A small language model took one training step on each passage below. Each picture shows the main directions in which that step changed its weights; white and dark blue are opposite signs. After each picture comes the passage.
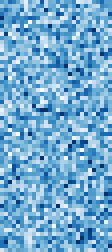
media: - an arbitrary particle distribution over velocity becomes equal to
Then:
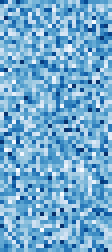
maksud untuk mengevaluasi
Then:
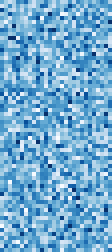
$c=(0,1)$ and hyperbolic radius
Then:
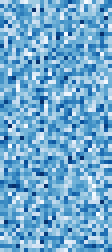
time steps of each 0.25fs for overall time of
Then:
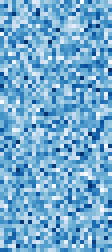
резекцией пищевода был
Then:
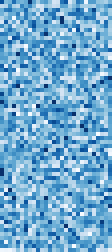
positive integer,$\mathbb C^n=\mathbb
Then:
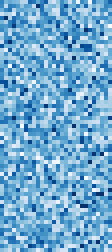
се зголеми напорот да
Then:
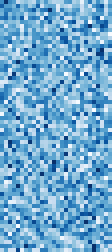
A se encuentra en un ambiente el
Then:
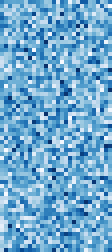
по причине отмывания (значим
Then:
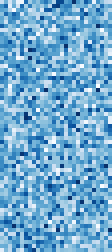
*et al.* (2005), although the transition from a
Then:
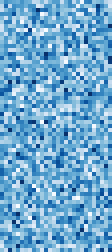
ГК РК. 8. Статья
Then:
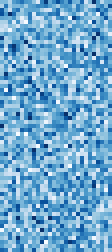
salario, en términos comparativos,
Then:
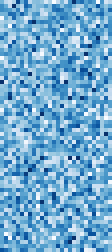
by LNS, improving the incumbent
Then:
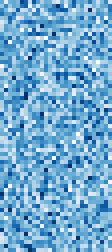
are non-local excitations in the system -- for
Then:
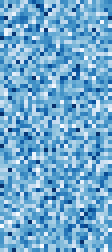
етказадиган, унга риоя
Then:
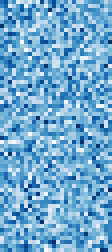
a $C_4$, which contradicts the initial
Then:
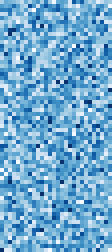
hence be ID, which is false. This
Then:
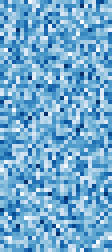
given in units of the time period of periodic caloron
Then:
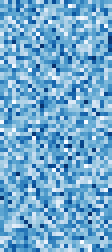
tebranish ta'sirini sezishi va
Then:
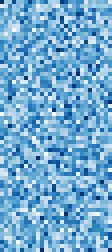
\mathscr{V}^h|_E, \quad
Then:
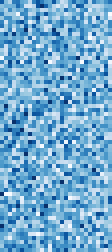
La Salle, No. 13. Impr.
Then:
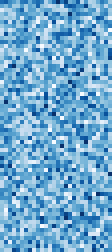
- but <APA' is not
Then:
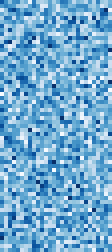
is a bit complicated as a built-in
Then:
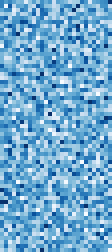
на відмову країни провести
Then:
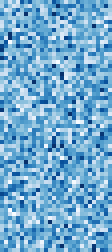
integral to the region $(0,\tilde{V})$
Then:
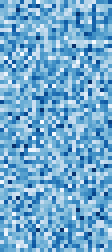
ensure that flats do not disappear in the
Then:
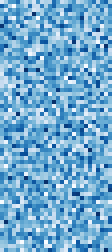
the predictability of the location of convergence zones in
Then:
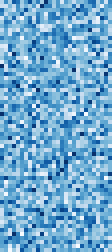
the locus of points would satisfy – mathematically – the
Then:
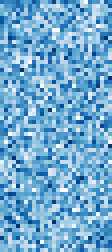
an index set with the property that $B \subseteq
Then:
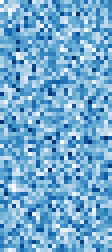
a horizontal connection. This suggests that even with moderately
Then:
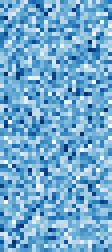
етапи дослідницького проекту
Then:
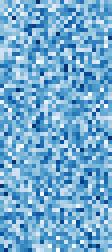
$\log t$ should be involved. For the case
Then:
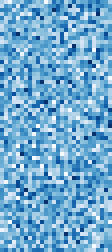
papel do docente, que deixou de
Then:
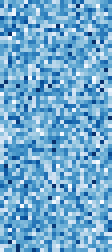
У межах дослідження передбачається
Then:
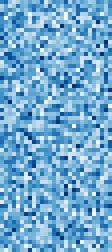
BFP, the restriction can be written as
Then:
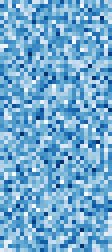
the beam could not be deconvolved accurately.
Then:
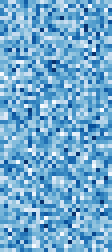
first sharp cliff around iteration 1900 comes
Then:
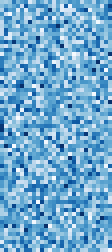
фанлар бўйича фалсафа
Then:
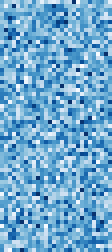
novel and functional materials with PCFs, have
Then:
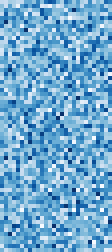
inferior to $\pi$, the Volterra equation
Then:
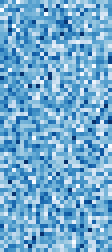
RESULTS The proposed disaster management
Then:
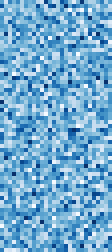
são entendidos da área da saúde,
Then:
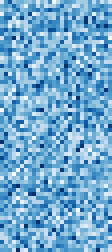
$\Psi$ in proposition~11.1, and for
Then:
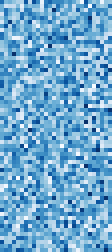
the photon energy for the non--universal case {\it
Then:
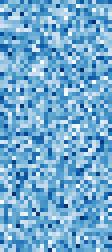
kokevat erikokoisia
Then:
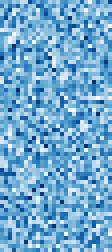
дар Ҷумҳурии
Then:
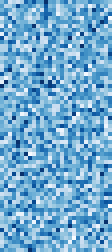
probably due to incomplete thermalization of the
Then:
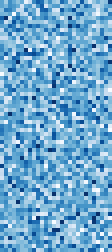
учреждения после имени
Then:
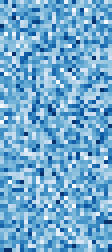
causation in Ann's case---even though
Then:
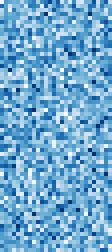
\nonumber & \pi' (\eta )(x)
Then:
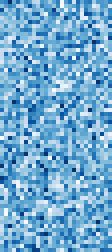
$\Psi > 0$ exists for $\mu$ near
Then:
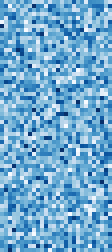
security of Intel's ice drivers [8].
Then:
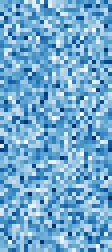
nuqtasi bo'lmaydi,
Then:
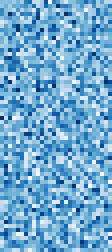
terms. This leads to small charge fluctuations, but still
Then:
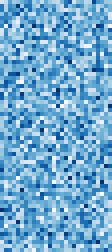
Tauchern Je größer die
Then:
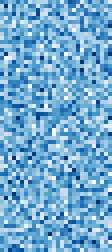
свого оточення. Така
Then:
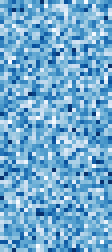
of one-body proton {\it and} neutron
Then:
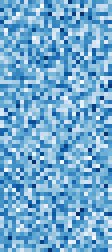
NiFe along the bias direction (empty circle solid
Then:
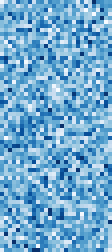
the central emission cores in the split Na $D$
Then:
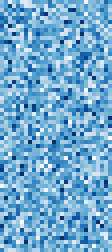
At time $t=0$, a bias of 1 V
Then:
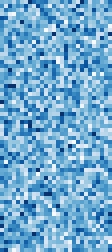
ряду підприємств (в тому числі
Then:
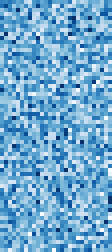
plans using the following generation schemes: (i)
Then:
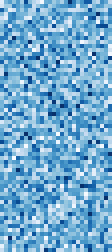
to the lowest value reported in the literature for wurtzite
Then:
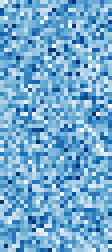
to meet you) gestures, it
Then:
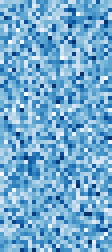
cuanto a la determinación de la cuantía
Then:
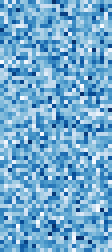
de referência e a cor vermelha o
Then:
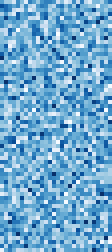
тушиш тезланиши,
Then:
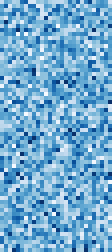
мм рт. ст., треба
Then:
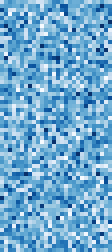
Xulosa. Bakteriologiya
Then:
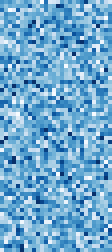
and other related models. The two-parameter,
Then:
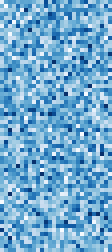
a continuous function of the parameter $Z$, we will
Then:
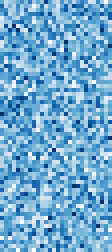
\end{cor} \begin{proof} Since
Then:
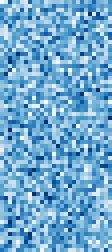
a rather small discretization of $26\times
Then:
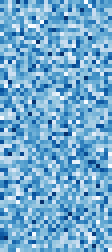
desde el rayo en el cielo que pasaba
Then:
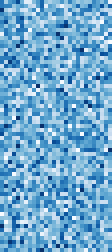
seasonal variations. %It models a mate
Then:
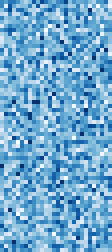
shuningdek, axborot va
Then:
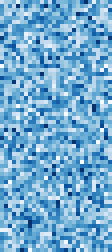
is a constant or the matter Lagrangian is not an explicit function
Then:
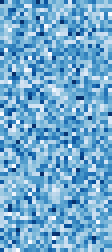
Proc. R. Soc. Lond.
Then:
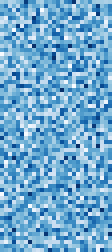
energy losses while maintaining the device within
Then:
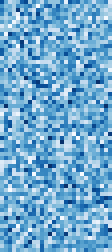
term whose coefficients are proportional to $\kappa_f$.
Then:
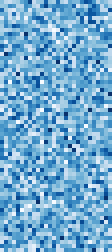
an invariant of virtual $4$-regular graph embeddings
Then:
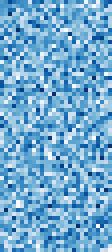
\emph{linear action groupoid}. We will say
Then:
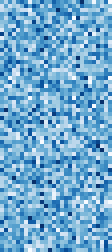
encode the distribution of unpolarized and
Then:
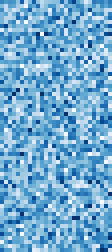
mermeritisani krečnjaci
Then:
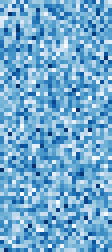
help better describe empirical data. They suggest,
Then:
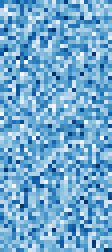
$Z'$, as observed from the line shape, one
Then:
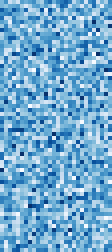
médio porte, numa região
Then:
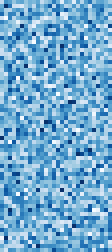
специфічних жанрових особливостей
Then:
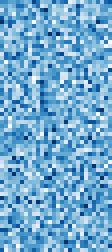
diagonal elements, so that, by the previously mentioned property,
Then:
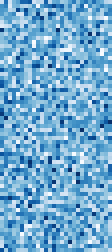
inverse mapping and optimization procedure which always selects the
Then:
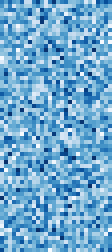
candidate, but at a redshift of 1.49,
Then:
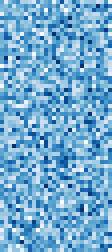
Fig. 24: Structure of Mediator.
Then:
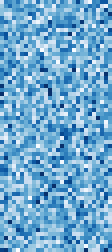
the Polyaxial Multi-Roll
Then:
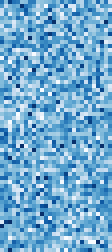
São Paulo: Elsevier, 2009.
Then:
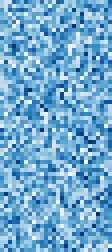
le pays d'accueil (Mahut
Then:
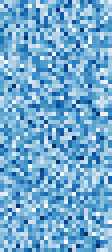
+ Y_{T}\eps \le C B \quad
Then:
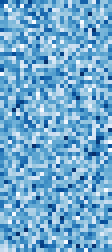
dependen yang dapat dijelaskan
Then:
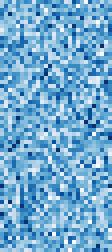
mejores prácticas del periodismo de
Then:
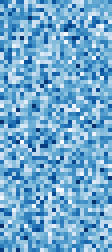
discussed in sec. \ref{aleph}. I now
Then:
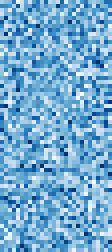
El choque de las civilizaciones es un
